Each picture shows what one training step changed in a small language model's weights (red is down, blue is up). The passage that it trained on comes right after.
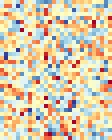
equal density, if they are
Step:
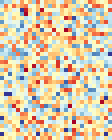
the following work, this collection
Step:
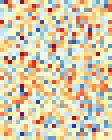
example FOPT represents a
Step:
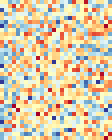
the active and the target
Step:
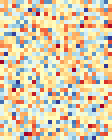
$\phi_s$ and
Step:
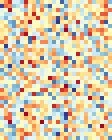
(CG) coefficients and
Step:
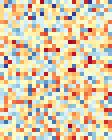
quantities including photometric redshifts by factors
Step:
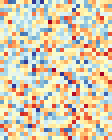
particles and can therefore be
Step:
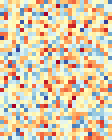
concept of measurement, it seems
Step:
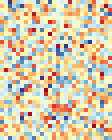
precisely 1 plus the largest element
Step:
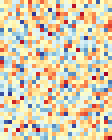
experimentally observed one. From this
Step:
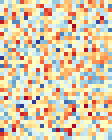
same kind of error, it
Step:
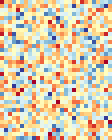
and gis}. \newblock
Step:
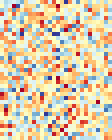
derivatives (b). The profile
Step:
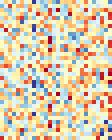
theory can be restored by
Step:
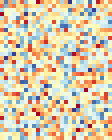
Fig. 4a-c
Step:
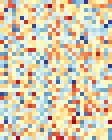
and the numerical simulations are seen
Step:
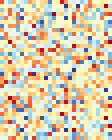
of database transactions
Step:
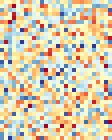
decisions ($p,
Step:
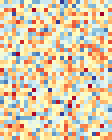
the case of B-type
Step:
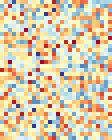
changes in traffic patterns. At
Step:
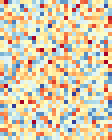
enhance the charging of the
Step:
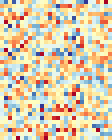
consequence, there is no light
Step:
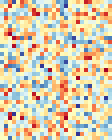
MZI output is
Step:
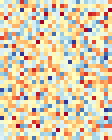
$D_p$ between
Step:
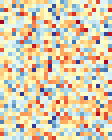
around 7.8 K.
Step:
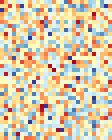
using solution of EoM
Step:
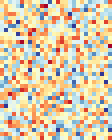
functions of the driving terms
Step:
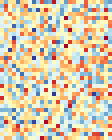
in the Planck cold cores
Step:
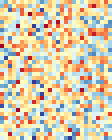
our case the level width
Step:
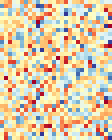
10~GeV gamma rays
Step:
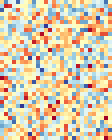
by mean shear,
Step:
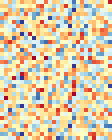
phenomena which, certainly,
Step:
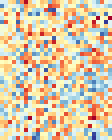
a similar depolarization signature to
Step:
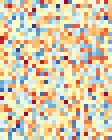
a background region (50\%
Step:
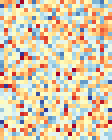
do as well in quantitative
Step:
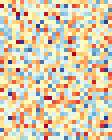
vacuum expactation value such
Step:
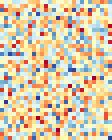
all-optical nonlinear media
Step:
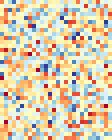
moment. It is calculated by
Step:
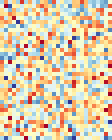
time to drive the system from
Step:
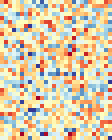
that are allowed in the decays
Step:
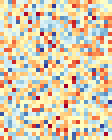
coordinate $\f{\rho}$
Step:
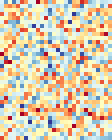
by considering physical evidence,
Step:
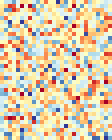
000 times. Consequently,
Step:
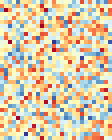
of cooperative communication in
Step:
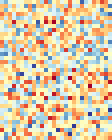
the numerical solution of the differential
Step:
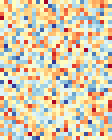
neglect the bottom and
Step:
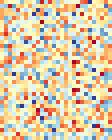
ensuing ICD,
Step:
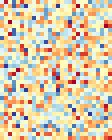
takes then into account all contributions
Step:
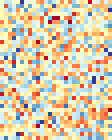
equal to $-1$ if
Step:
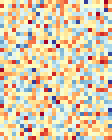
yield of electrical contacts
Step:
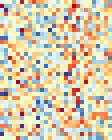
be easily seen that these particles
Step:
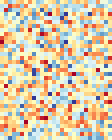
information is increased. The
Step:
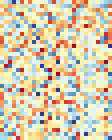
that is causing the soft
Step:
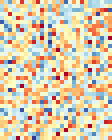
a thoughtful approach to
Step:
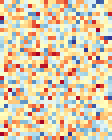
sets of local Moran
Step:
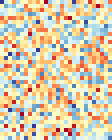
to any better prediction accuracy as
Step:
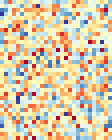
(arcsec) &
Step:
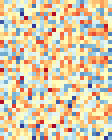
the matter content of the universe
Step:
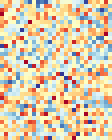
of a magnetic flux rope
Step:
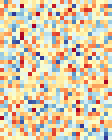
\end{equation} where
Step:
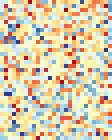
case, this is useful to
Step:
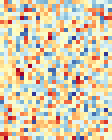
present algorithm can also be extended
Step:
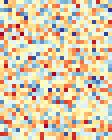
set of Branching
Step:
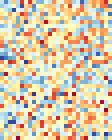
the dynamical behavior since the only
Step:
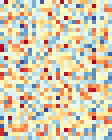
shall do in our numerical analysis
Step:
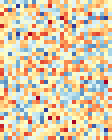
a dependence of the diffusion coefficient
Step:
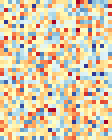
the cut-off scale.
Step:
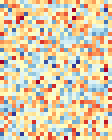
the coordinate, which take place
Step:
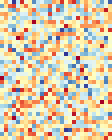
becomes unstable, and the excess
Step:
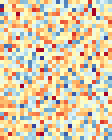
6$ can account for a
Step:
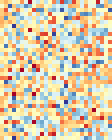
two-dimensional amplitude of
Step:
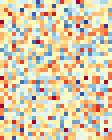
an X-ray bright
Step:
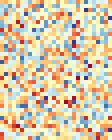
are in a weakly collisional
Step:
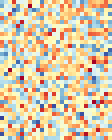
the joint probability density of the
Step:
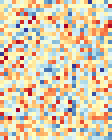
Since the models ${\cal
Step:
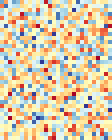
aligned with the eastward
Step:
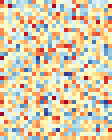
After a comparing of the processes
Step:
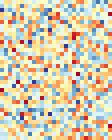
be the case that integrability
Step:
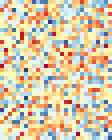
The heavy dark line indicates where
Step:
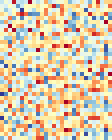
give a very similar definition of
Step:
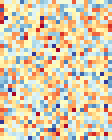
the main research topic for
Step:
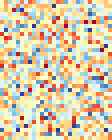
observed packets , to mark
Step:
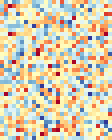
is struck by their
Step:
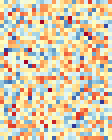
of the four sets of
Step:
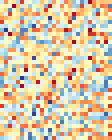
galaxy in the sample, we
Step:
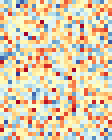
of the simulated realizations with
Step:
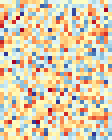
due to the $\la
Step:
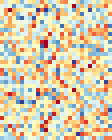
the exact seizure
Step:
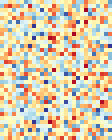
a feature was also found in
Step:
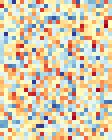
procedures only require that source
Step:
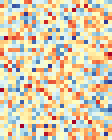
form-factor. This is
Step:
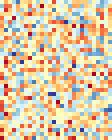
to base model strength.
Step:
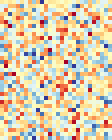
IoT end devices requires
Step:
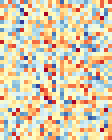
right one, the third term
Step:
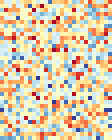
of parallel-propagating
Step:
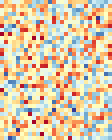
real-valued signals that
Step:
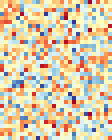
{\cpd} and
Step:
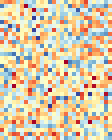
in the low-energy electronic
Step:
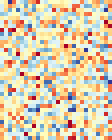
provides a general approach for different
